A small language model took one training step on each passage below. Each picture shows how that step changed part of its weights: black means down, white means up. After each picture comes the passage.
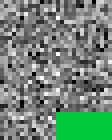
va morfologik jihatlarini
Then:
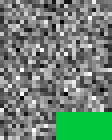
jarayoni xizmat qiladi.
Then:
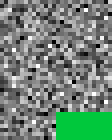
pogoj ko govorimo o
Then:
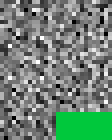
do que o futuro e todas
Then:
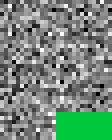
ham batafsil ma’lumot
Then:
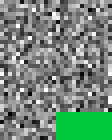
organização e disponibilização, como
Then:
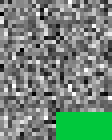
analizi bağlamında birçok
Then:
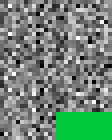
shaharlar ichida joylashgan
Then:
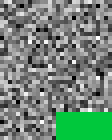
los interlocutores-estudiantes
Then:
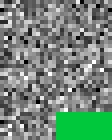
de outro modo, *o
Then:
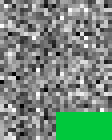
TAHLILI Demakki
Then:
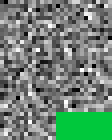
katta manfaat ko'radi.
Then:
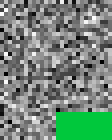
para Paciente com Amniorrexe
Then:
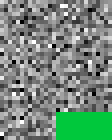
О. Жазони ижро
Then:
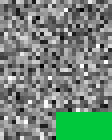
bonnen, kaartjes,
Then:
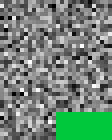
na média complexidade Variável
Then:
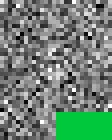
Chaurán en el que se tomó la
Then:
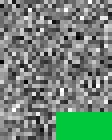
rivojlantirish va aholi farovonligini
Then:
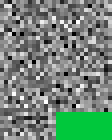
в большей степени может
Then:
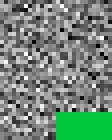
artikelen zonder meer de
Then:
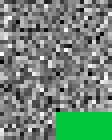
Dua, Bali Opis
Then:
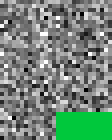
esistenziale nel tentativo di
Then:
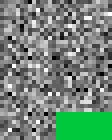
hududda turizm xizmatlari
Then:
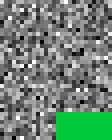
explotación de los demás para
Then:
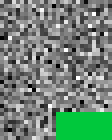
praticante e contribui para uma maior
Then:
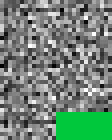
orizzontale e analizzati con
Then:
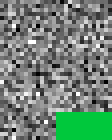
rivojlanish darajasi; - gaz va
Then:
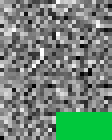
фенологик фазаларининг
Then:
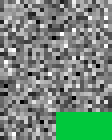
kepada mereka yang tidak
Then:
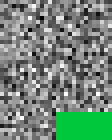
sun'iy intellektning rivojlanishi
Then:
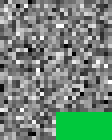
level of personnel security of the
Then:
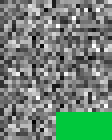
language, language
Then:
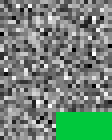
e a medula espinhal,
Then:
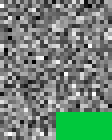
ei ollut kohtauksia
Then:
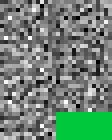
reglaridan (tomirlaridan –
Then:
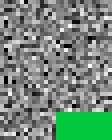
Erro Tipo I. A
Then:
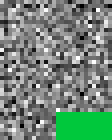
dental office in search of
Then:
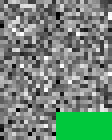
ikki qismdan iborat
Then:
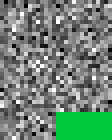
bo'ladi. Ta'limni
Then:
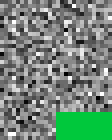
si le van a “comer” una
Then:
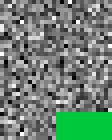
може сприяти більшому
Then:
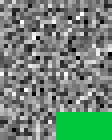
антисоветской литературы”
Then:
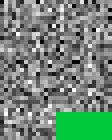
lehet elmondani!”
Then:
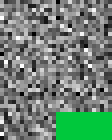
tutuklanarak "Halk
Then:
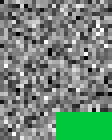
бундай водород юқори
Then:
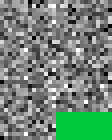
ключевых групп
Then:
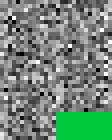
outras vivências, entendendo
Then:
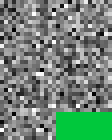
original de su validación en
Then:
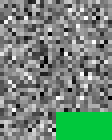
Shuni alohida qayd etib
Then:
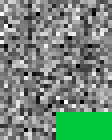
construção retórica, e não de
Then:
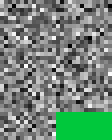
da Figura 2, a cada reação de
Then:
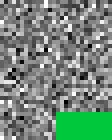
storage. It analyzes the
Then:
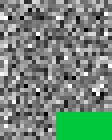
orqali ma'lumotlarni boshqarish
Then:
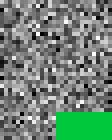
olhar para esses animais de
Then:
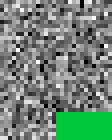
teóricas que evidencian una
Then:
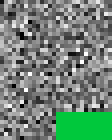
strategically designed to flatter
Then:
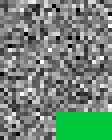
etária de 0 a 3 anos nos
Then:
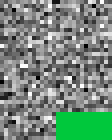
merupakan negara kepulauan yang
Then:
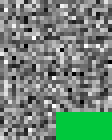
Сергей Юрьевич
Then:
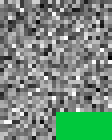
estatales, organizaciones sociales,
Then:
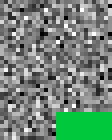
aphasia, Broca's
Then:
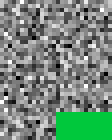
2. Elizabeth J.
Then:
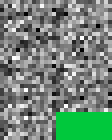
خبايا اللاوعي
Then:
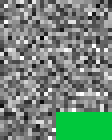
bilimdan hayotga qarab
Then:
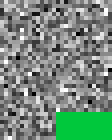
weitere Aufgliederungen, die
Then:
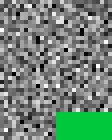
Desenvolvimento Científico
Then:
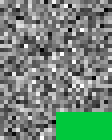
очередь, новая
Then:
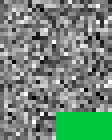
uning oldini olish uchun vositalar
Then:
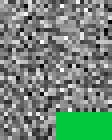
sanoat, konchilik,
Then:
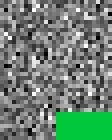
so'zlar orasidagi semantik
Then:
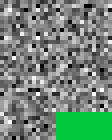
xujjatlarda belgilangan
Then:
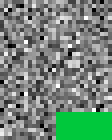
Vlissides J. Design
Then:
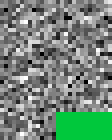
общеобразовательных школ.
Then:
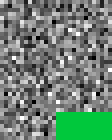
pas de réelle différences entre les
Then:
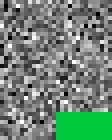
va ularning mutatsiyasiga olib
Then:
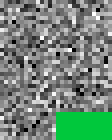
Agricole Comune (PAC)
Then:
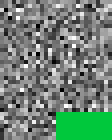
journal of politics**, vol.
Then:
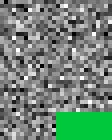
Правовое воспитание
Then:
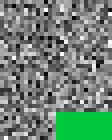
nanofibers. *Polymer*,
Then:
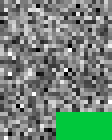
of management theory. From a
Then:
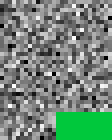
efetivam. A novidade foi a
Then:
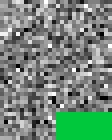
aun programa de especialización que
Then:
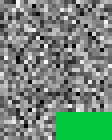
de informes sobre riesgos ESG que
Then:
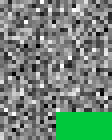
consideravelmente nas últimas
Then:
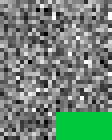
accesibilidad a la información y
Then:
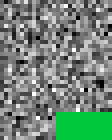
на этот вопрос придется
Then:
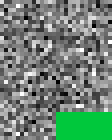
Pierângelo de Freitas;
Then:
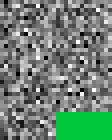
que a equidade na saúde não
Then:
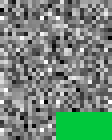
kendisine yüklenen
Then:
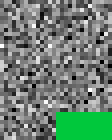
personnalité. A tous les enseignantes et
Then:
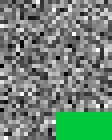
a sustainable future. A
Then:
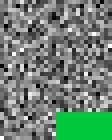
islohotlarning natijasi
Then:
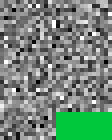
documento deve ser preenchido com o
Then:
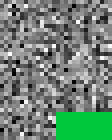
а из-за ее умственного и
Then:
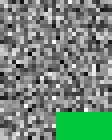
2.3. Traitements des
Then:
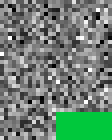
kann nicht mehr reden (.) aber
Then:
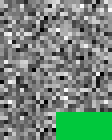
Н. В., Мялюк О. П.,
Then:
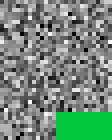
Саврухин¹ ¹
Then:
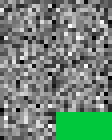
yomonlashtirmasligi kerak.
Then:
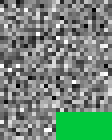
on Research and Innovation
